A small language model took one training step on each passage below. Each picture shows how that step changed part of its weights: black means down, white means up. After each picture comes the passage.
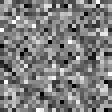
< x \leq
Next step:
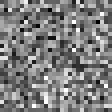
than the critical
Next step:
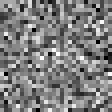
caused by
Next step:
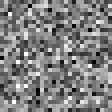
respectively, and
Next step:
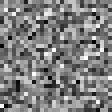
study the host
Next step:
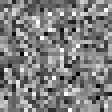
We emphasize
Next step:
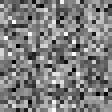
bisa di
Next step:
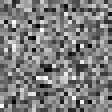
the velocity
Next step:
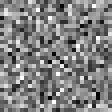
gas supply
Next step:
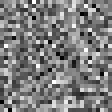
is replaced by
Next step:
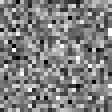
la función
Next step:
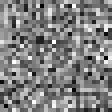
curvature of the
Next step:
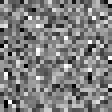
con approcci
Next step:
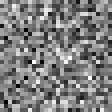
longer line of
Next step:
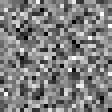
assessed that
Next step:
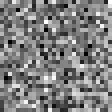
coordinates under
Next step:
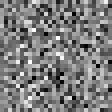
all bodies are
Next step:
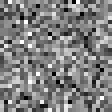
de Turner.
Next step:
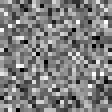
do Ceará,
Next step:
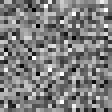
the radar parameter
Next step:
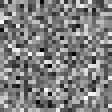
and D.P.
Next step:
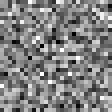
law of energy
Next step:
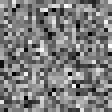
va tahlikali
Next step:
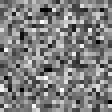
the NUT parameter
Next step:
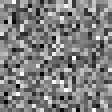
yang bergelut
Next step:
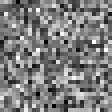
The random
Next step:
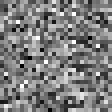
для их
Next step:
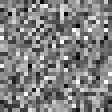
highlighted within
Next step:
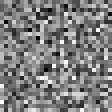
the integral is
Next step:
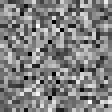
motional number for
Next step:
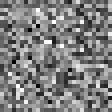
in grado di
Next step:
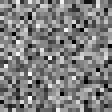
estimates of
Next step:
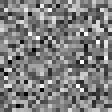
D. Sood
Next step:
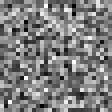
development of
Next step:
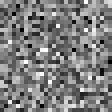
para futuras
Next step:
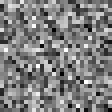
навыки и
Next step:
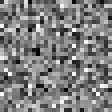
have already
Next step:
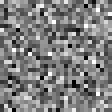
la opinión de
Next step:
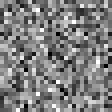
The Fermi function
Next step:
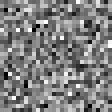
produce the most
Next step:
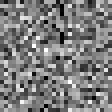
similar measurements have been
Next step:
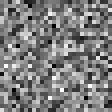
in those of
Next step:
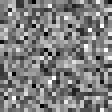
weight one,
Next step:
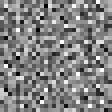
e o tema
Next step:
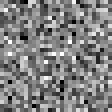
limits are obtained
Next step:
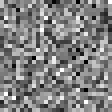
violating the
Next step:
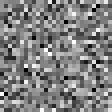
scales, as well
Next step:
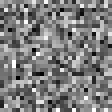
zur Folge
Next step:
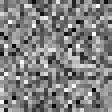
hamma vaqt
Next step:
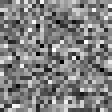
her own
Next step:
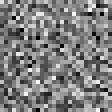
of the base state
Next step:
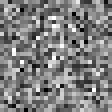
at position \(
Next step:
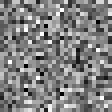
you and your
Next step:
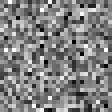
Desai and
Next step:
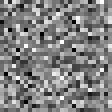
mogu se
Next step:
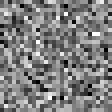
the airline by
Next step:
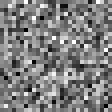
with a special value
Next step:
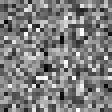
the observer,
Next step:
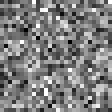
lead to better
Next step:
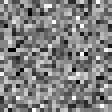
= \gamma_Y
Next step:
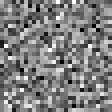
to recurrent
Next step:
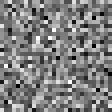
prior for
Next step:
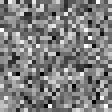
in a class of
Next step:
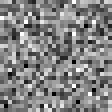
performance, ablation
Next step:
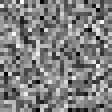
cases in the
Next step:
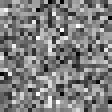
some properties of
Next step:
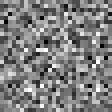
the detection rate for
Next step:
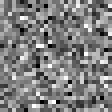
and $\tau$
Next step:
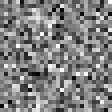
agus ina
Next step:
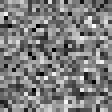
shapes the
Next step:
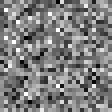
ionize the
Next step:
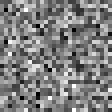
from the IIA
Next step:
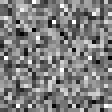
These solutions
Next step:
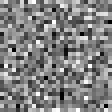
his and higher
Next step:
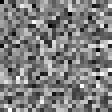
to survive
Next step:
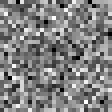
figura 2 se
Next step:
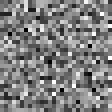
disks, though
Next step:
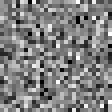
vacuum from
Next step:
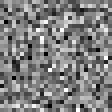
the overlap of
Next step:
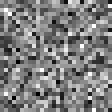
potentially useful
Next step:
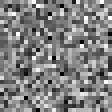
by quantizing
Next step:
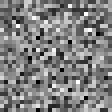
three parameters and if we
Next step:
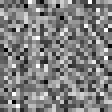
о том,
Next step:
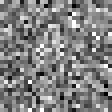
scale bar is
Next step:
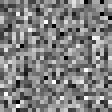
o direito à
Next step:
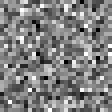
account the
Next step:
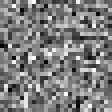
implementations are
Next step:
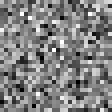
Alterations in
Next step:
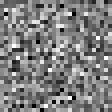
bundles of
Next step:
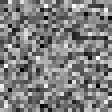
in which $x$
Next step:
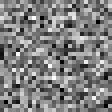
final de la
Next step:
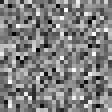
expected to approve
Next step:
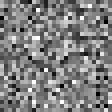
до праці
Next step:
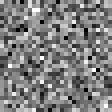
робіт на
